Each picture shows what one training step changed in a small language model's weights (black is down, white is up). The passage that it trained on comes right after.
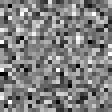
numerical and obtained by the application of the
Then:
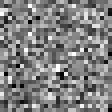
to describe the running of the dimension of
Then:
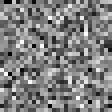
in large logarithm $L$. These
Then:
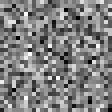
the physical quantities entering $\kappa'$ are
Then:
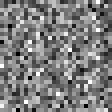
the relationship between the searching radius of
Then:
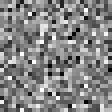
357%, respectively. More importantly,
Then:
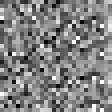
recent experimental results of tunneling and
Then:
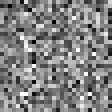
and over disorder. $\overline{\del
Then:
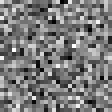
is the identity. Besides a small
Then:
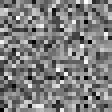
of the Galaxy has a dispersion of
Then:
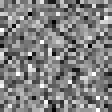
\emph{evening} group are of
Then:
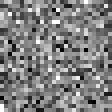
case of the bottom quark we observe a
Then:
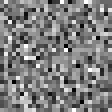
color evolution at late epochs.
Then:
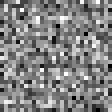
requirements (shape, time and space
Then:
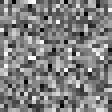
factors of BHXBs. For
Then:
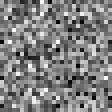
\hline \end{tabular}% }
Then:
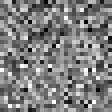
on spin-restricted densities for treating
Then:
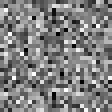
of its vertices. An arbitrary
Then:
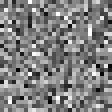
noise from the suspending wire would
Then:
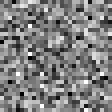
a raster plot of firing
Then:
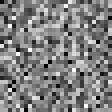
Het3}. Hence, in this work
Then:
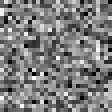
their significant aid in all of the
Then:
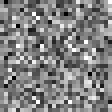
a planar array consisting of
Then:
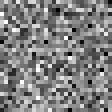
assumption of a weak quenched dilution
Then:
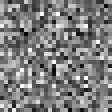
severely restrict the model parameter
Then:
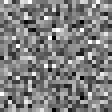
(and interaction potentials) of the
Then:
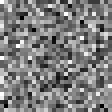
is beyond the scope of the current
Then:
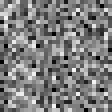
constant. The Lagrangian's equations,
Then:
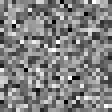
denoting the crystal node's location
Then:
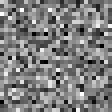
selected from the entire population. We can also obtain
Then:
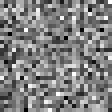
AFM results of 3.5
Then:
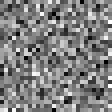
Nucleare, Sezione di
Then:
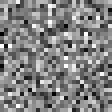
in the light gluino scenario with radiative
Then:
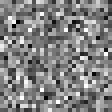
typical seeing is around $0.9
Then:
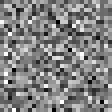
In this context, both photon and massive particle
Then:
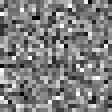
this is still true but the two contributions can be
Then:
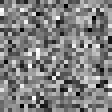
on the MESA agb.net
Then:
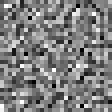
three successive fractions in a
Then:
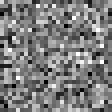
with the virial mass estimator
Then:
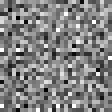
Matlab}: We create custom
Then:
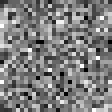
2/\alpha$ is the slope of
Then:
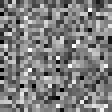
is a property following from the implicit assumption
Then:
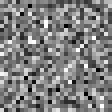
the form% \begin{align*} 0 &
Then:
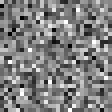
information contained in a bosonic state, we
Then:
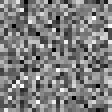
different colors for noise levels (a)
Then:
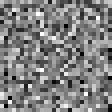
the simple predictions of the cooling-flow
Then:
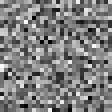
redox reactions at the surface of the
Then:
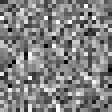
spectral index along the jet, obtained with a
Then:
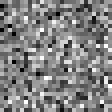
First, we examined the state space model
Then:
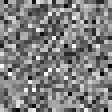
b and c along the dotted line of
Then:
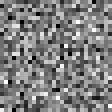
rank structure \citep[e.g.,
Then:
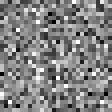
sample of lensing systems with high
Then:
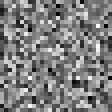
biological preservation in this context.
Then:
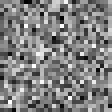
when the fission path does not follow the
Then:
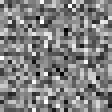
disordered nanowire as a function
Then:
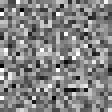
minimum is completely removed, and the galaxy
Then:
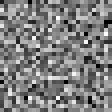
hcp structure. **Figure 7:**
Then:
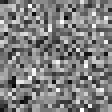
transverse polarization is comparable with the
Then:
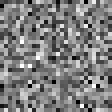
already been emphasized some
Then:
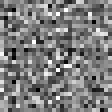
emission in internal {\mt and/or}
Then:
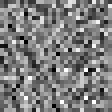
the spatial correlation length, $\xi$, and the
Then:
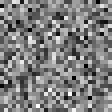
\cite{gruder}. The
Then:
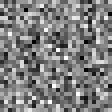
August observation provides a much less significant
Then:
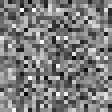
of the particle, the equation of the radial motion
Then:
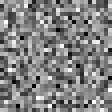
minimum values of the probability of user association for
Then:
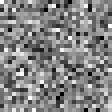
and Y ions are replaced by Co,
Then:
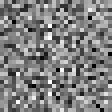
(ECC) model and Wong formula are
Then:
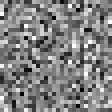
file-based data movement is the
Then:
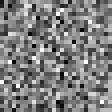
any of the holes (p, q,
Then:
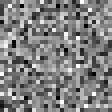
We define the two following matrices:
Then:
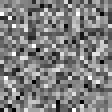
also significance for the classification of spacetimes.
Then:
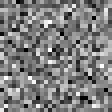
$n$ \begin{equation} i
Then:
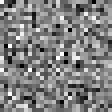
rank correlation between the probe and the small
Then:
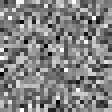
same for all scanlines and flake
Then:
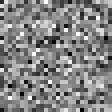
the participants which is often not feasible
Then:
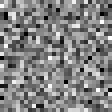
preliminary first-principles calculations
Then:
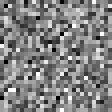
waveguide based on LNOQ features
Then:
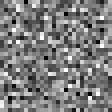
100~TeV collider }
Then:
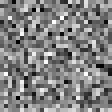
entitled LINGUA
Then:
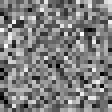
range. We want to use an array
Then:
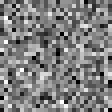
displacement $c$ gets
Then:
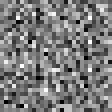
\times \\ \nonumber \\ && {\cal
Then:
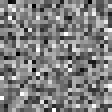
problem with estimating the error in the
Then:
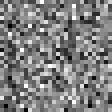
burst: general \sep
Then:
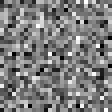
there is a frequency band in which the EIT
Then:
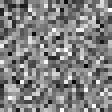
using neutron-star observations. The posterior
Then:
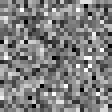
electrons in the DQD may form either
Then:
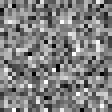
admissible velocities are defined considering
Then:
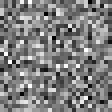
beam radius of the difference frequency output,
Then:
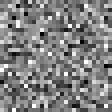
However, the character of these eigenstates
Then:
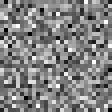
corresponding subset of parameters, while the colored
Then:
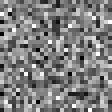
have maximal spins $S_{\alpha
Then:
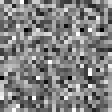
the BH LMXB GRS
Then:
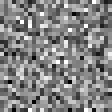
one can feed algorithmic classifiers to
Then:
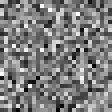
around the A-type stars $\beta$
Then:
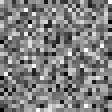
$\epsilon$ interpreted as a linear operator,
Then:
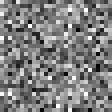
0.67). Both the second-order
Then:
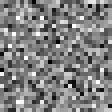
in a reversible process. We can
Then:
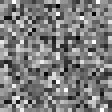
still requires a refined mathematical
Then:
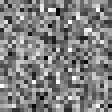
not yet been done. However, the
